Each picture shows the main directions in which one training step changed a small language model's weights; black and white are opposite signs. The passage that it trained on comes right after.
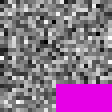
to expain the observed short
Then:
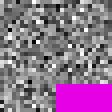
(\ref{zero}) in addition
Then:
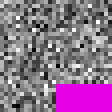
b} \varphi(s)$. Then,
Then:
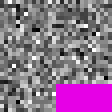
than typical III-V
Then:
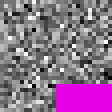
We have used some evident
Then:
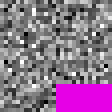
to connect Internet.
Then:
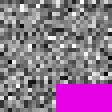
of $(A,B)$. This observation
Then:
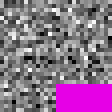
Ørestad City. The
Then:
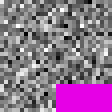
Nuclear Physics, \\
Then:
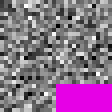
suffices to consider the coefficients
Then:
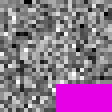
algorithm to form a complete control
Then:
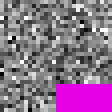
large class of examples is given by
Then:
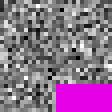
that for all $n$-vertex,
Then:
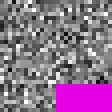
external project engagement
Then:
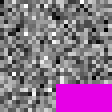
These intracranial
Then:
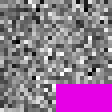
dot in an all InP
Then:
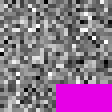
\tau_p$ satisfy
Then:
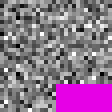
University, equipped with
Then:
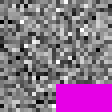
the extended variables. %
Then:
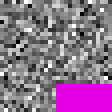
used in medicine and wellness,
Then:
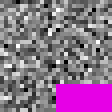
point of view, in the proof
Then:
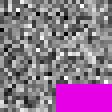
Periegesis project,
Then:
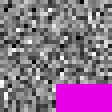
factors and extrinsic factors
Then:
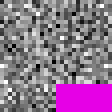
on the object segmentation that
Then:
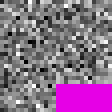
data for starting current and motor
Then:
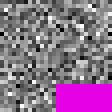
events will help create
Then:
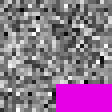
known \cite{Uhle}
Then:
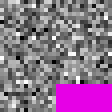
from the StackOverflow
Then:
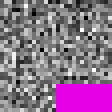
1,\ldots,\infty$ has probability
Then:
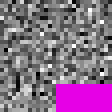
C. E. Perkins and
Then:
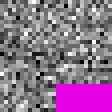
posterior in $\tilde
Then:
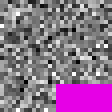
only as a function of $X$,
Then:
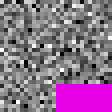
The reciprocal function will allow us
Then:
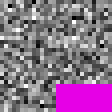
and corridors as well as
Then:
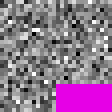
GPO / POD Reference
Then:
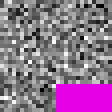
this is not the case for the
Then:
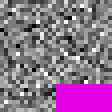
is equipped with $M$
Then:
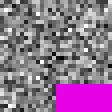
the rectification effect.}
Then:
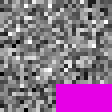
and epistemic structures
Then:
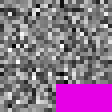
definition is presented in Section
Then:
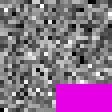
TOSCA to define
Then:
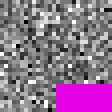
would suggest instead that
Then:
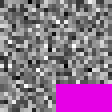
In the first wave, new cases
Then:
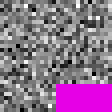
\ressolid / \partial
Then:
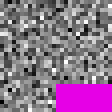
the spectral topology. In other
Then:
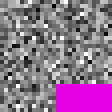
the probability that document D is associated
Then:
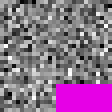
if there is any systematic bias in
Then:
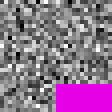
in non-overweight / obese
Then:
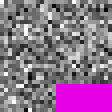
from the reference state by applying
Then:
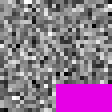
\'etudient les structures
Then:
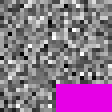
strong (anti)calorons
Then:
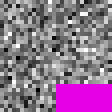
On the picture below,
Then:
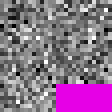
second for 8 channels). The
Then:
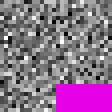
Furthermore, it was
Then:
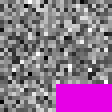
Belfield, Dublin 4,
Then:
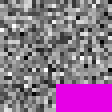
a lot of C bindings due
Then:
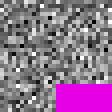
Findings Outcomes
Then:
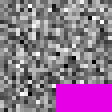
\Lambda_1, \ldots,
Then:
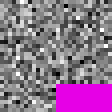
exhibits a maximum
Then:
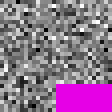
which are defined by the corresponding exact
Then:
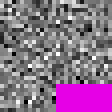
possibility for generating a
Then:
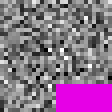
Resources - Link 1:
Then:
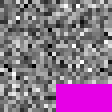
series is beta mixing by
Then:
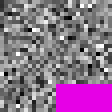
capillary tip (figure
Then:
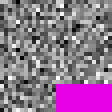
systems, with the D-Wave
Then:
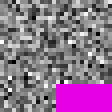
to inventory level information and
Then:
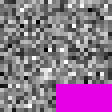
Step. Optimal
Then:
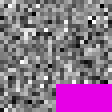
\\ \tilde B(\epsilon)
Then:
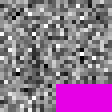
large cosmological scales.
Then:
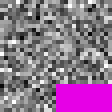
and $p(q)$ of the
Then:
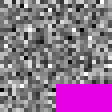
understand its underlying
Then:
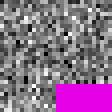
be needed to obtain efficiency.
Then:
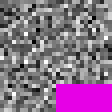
for }j_1\neq
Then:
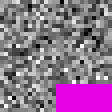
diss. ... cand.
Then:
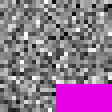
both the exact enumeration method
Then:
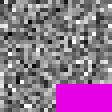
the vortex line inside the
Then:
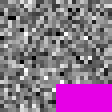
was adopted throughout
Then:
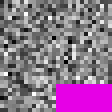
\abstract{ In this contribution
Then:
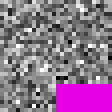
The main tools used to prove
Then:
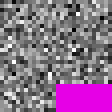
Synchrotron X-ray
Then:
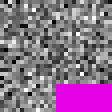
and chain levels in the
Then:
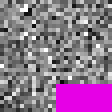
a thin layer of the
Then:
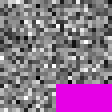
which depend on metallicity,
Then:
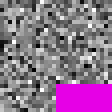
indirect flow control -
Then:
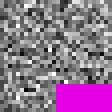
Shannon Entropy H which
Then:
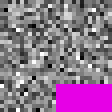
that $W_f$ is
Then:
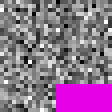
Then, the $R$--module
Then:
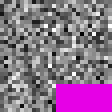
an equimolecular mixture
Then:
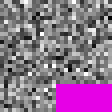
to 488 understand
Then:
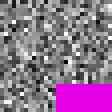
the kernel \begin{equation}
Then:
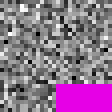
of $q_3$ values, and
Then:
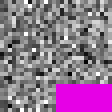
otherwise be missed. In
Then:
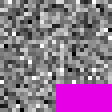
the ones appropriate to this
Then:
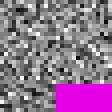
7, we indicate the number of positive
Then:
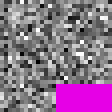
that these results extend naturally
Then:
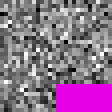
in delivering business
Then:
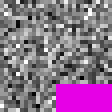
\begin{pmatrix} 0 & -
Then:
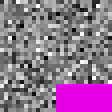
to exact mean-field
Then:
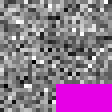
de Médecine
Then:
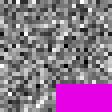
do not need to consider here the
